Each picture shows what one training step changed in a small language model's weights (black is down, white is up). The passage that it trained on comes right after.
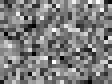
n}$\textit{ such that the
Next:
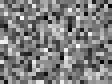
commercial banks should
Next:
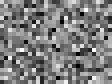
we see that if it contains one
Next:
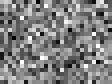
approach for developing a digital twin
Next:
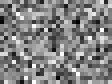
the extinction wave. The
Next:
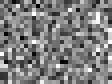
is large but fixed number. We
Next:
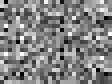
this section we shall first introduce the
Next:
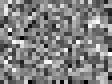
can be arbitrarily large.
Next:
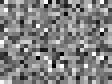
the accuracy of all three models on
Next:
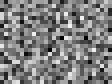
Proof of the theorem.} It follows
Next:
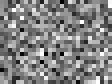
$$ \begin{aligned}
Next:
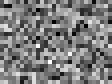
Touvron, T.
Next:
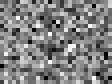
quasi-localized states of the
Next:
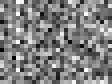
and has rather allowed the economic
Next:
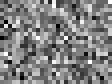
vector $ z^i$, the
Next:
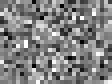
normalization is fixed by the requirement
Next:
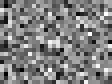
It is easily proved using recursion
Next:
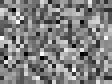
in front. It was an
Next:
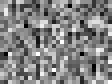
recruiting. Information is collected
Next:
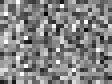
skills, in partnership with
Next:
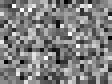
Fitting the results to the
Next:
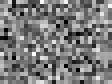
institutions, participation was voluntary
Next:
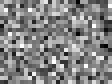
the instantaneous values of model
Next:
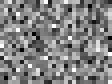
the most of industrial applications. In
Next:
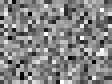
surfaces forming the interface, the
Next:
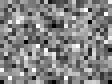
with $h$ as defined,
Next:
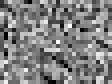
Introduction Some recent measurements, both
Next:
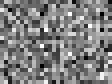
COBE satellite and
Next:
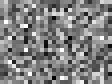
gradient boosting-based prediction
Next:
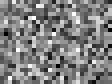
to \(0\) contributes
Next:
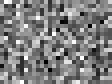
the strongest magnetic O-type
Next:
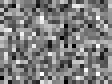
\sigma + h.c.
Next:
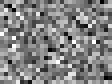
its inroads across the
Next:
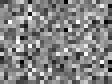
which includes NN and NNN
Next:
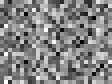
determine the precise relation between the order
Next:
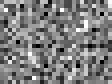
of the 14 cases: {\small
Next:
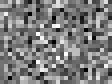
correspondence with anyone who could add
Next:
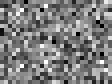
U Hya (and TX
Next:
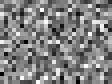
it presents a reduction in the intensity
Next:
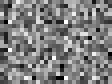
$\pibarinv$ for
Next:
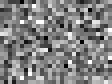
concensus phylogram with
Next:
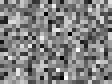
full set of) relations for
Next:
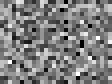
that consists of a Euler cycle representing
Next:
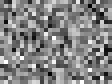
Selection} Next, we
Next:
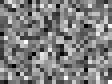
an open quantum system. They can
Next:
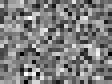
separation that is referred to as
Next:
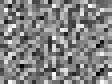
the same amount of bits,
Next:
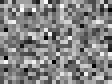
integrated approach. Psychology
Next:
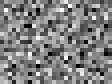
identifier can be grouped together
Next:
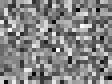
instance, the number of 3D
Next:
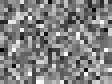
of a mechanism which is at least
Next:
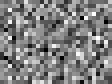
and ration $\lambda$. Let
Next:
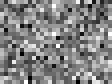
bounded away from each of its
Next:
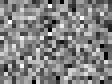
to transitions between highly excited states
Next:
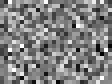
exhibited an explicit Newman
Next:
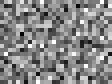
the minimum limit required, which is
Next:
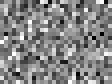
the respondents were able to address the
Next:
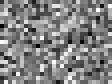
phenomenological implications of entropy bounds in
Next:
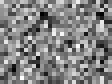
rollbacks, without going
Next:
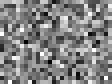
parameter here, is proportional to the
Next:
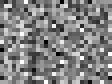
loop corrections to properties of composite
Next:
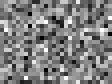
of blockchain-based
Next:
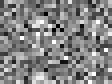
interval. For these systems, the
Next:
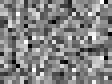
and discuss the physical phenomena behind
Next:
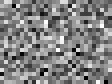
solid-solid transition line,
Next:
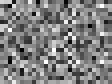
kitchen and dining
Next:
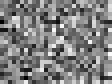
unity of order $n$.
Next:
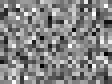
Higgs mass and
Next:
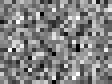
energy $E$ and the population
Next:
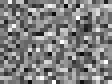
characteristics and a biographical history
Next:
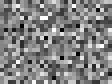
Legendre polynomials. The
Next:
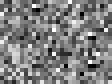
two critiques to conclude in
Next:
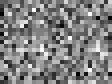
the torsion part. Although the rational
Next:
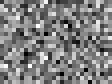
the approximation ratio of any priority
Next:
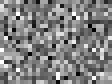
born in the UK were
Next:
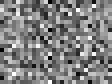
has to overcome some additional force
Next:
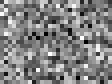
the object in question must be able
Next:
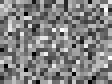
will result in different inflow effects
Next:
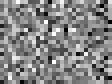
faithfully followed, not without
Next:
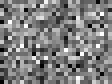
Borel $A \subset
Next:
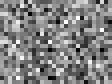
in $B_i$, and
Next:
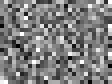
successfully cultivated an
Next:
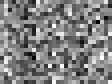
abrupt climate change during the
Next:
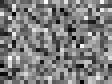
Generalization Abstract generalization the
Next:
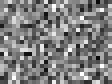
of a divergent density of
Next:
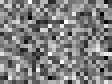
for authentication.
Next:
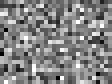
which, upon Fourier transform, yields
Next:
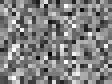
analysis of a phase field model of
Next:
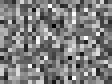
as the PROs and
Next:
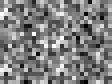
etc. Information on potential calls
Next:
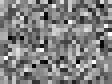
pointed to some deeper
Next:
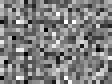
X and Y have been defined on
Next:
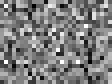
additionally use axiom K
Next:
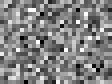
as effective against L1210 and
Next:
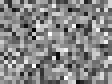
flavors falls outside the duality
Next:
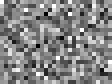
given by \begin{align}
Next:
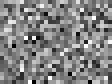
it, which is precisely our
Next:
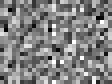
surface of rotation, respectively.
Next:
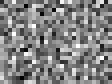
the heterogeneous SIRS model
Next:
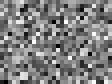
and do not mention them any
